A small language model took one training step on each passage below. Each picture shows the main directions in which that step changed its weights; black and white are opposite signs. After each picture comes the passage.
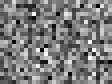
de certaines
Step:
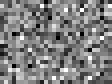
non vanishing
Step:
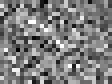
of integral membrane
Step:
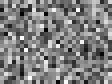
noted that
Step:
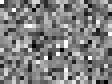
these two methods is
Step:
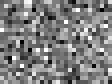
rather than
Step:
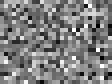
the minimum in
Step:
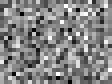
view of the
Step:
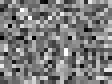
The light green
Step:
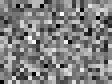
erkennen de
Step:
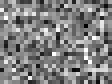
the insulating
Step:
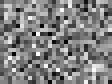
result of the
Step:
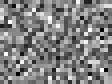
à informação
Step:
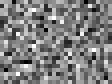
ne de bi ra
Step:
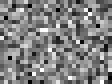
an IP with
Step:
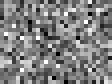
distribution function is similar
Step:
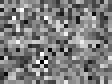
саны –
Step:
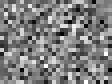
Using the above
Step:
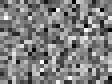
an induction equation
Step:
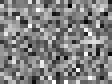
the Penn
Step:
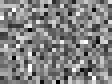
accessible to
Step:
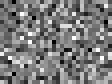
can be found in
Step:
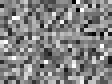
evidenciar que
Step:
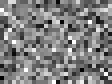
cu zi,
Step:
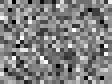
el Centro
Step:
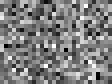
not change the
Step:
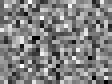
clear predictions of
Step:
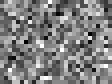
on the surface
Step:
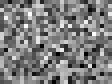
energy. The
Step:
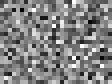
lode in
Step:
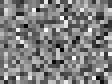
last column
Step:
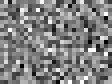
variety of
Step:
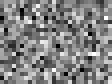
this letter
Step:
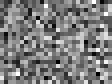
- biologiya
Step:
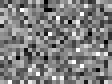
systems that are most
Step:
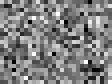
the conformal
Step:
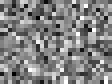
not followed by
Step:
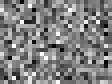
beginning of
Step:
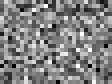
entender que
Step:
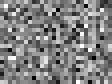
in the linear
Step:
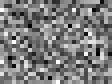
the linear channels
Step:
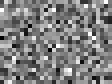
de fechar
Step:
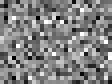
modificar el
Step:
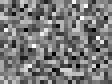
not generated by
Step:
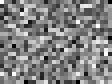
defined by the parameter
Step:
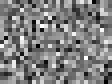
no puede
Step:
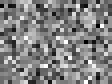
we measure the
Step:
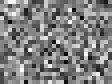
and the sequence
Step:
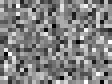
fixed. In all
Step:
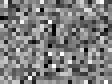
la competencia
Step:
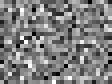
applied in medical
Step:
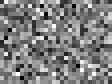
ter sido
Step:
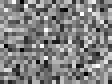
as UV and
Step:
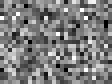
weak noise
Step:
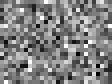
mm at the
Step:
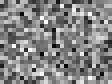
importancia del
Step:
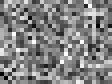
the condition where the
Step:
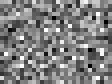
biri. U
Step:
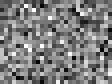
ham tub
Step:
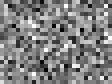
educational model
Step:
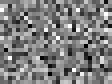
trace in the
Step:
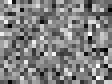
del resultado
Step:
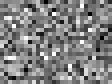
results as physical and
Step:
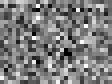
motion of the
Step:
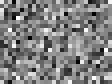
de várias
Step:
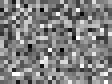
primary interaction
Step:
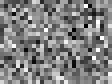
the shape of
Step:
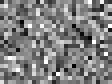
and demographic
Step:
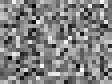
origin of the
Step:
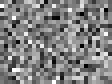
ozone as
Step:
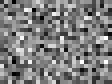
data of Fig.
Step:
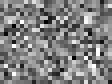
the Gibbs
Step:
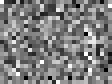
the confined
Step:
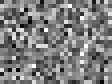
атак на
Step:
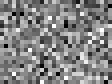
xat bor
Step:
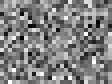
the following scattering
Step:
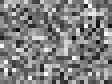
the education
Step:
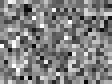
and the works
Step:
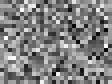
and Brout
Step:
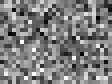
set this value to
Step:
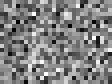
de importantes
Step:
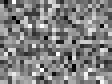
link to
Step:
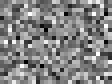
work aimed
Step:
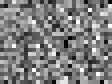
Thus, we
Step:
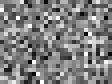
the best of
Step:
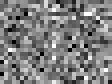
conditions and the structure
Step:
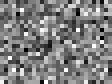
entre Ética
